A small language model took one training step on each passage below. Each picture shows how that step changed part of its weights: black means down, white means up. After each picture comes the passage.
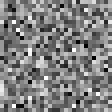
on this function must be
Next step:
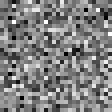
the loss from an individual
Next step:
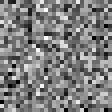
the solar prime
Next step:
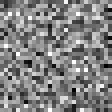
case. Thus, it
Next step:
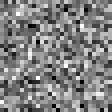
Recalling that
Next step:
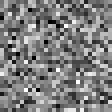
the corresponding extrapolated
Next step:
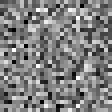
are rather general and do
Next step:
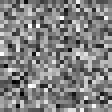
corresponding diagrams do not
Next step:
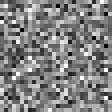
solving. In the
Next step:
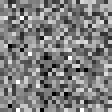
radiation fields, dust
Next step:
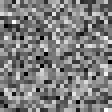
with the magnetic flux predicted
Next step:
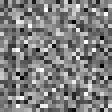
known databases and
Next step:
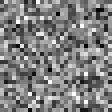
sequence of graphs with
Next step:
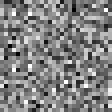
the monodromy
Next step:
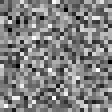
a viscous behavior
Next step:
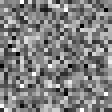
the adjacent
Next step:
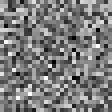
for different classes of
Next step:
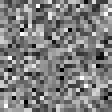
caches where data
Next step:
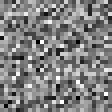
we present the results to
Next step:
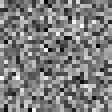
plane except those on
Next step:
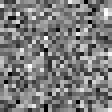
localizing where AI
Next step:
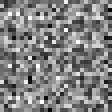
case from the main
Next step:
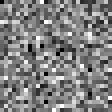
been used to constrain
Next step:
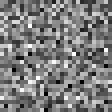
molecules attach
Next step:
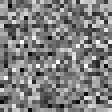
in training, and use
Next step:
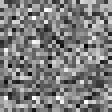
lower bound, which is
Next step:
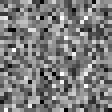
are on shell,
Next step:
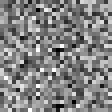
systems are expected to go
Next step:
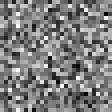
We should also mention that
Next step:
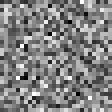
precluded a
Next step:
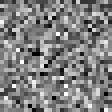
focus solely on
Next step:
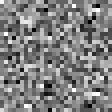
an entity (which
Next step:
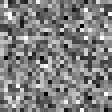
favorable to
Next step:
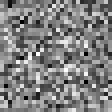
period of extremely
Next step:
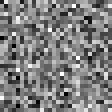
bottom caps of the
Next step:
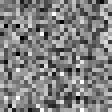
as momentum quantities that each
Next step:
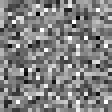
In this model the value
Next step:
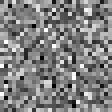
\to} M
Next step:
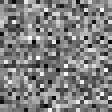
these (and several
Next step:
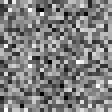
Fe stellar absorption lines,
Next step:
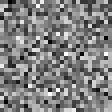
for sharing
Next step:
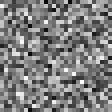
containing, respectively,
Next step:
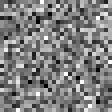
training and leave their
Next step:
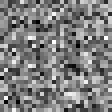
path. These requirements
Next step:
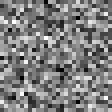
world applications
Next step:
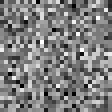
the monomer at
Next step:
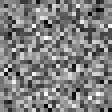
LFM experiments.
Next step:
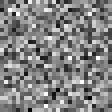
accretion rate,
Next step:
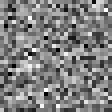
on the ordering of
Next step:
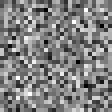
the SMBH masses of
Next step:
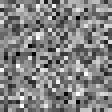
describing each phase and
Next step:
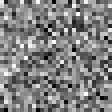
study within density functional
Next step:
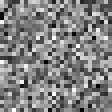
false negative and
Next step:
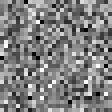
sideband actuation
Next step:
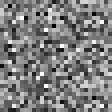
model is based on the
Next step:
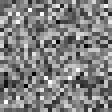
comparison with total radiative
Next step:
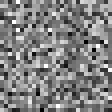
to select the states
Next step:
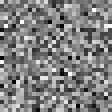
arguments imply
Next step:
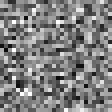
is the ratio of
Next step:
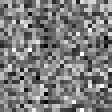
parallelism, so
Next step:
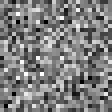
columns of the
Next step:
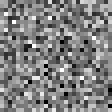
material guiding
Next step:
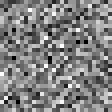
test cases. This method
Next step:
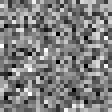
in the form of
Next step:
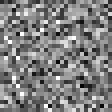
either with mappings
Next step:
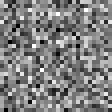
mean-field classical
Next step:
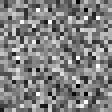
TAP method to
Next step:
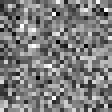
unphysical results appear
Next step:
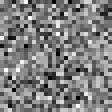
modes that grow for the
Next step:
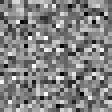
is possible to seed
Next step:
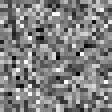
non-linear behavior of
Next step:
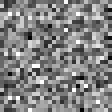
case, a local
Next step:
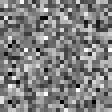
the ferromagnet
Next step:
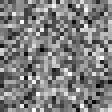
(EH) is
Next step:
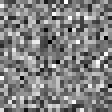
one, in its interaction
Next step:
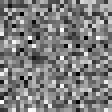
The amount of polarization
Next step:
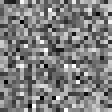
small for all atomic
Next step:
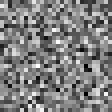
in a fast,
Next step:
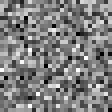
of HII regions at
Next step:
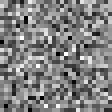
of the partition:
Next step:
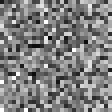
this argument are not
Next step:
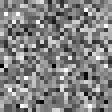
hypothesis that
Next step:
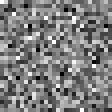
satire and
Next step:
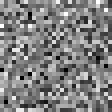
only at huge
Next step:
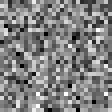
in the $B$
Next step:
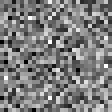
types of networks:
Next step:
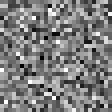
reducing uncertainties associated with
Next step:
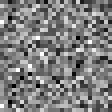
capture a core component of
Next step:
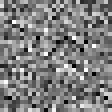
formula (26) is
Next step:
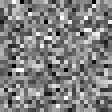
sheet and since the
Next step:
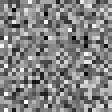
the mean incident
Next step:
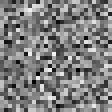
all physical quantities must be
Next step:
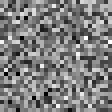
and their corresponding fluctuations.
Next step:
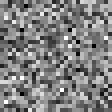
parameters is about $2000
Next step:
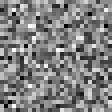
is the distortion
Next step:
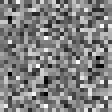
GNNs to capture
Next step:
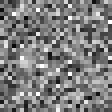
object reveal two
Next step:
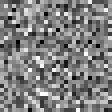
the chiral functions
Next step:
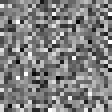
taken into account the differences
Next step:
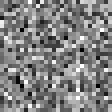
(b), we show
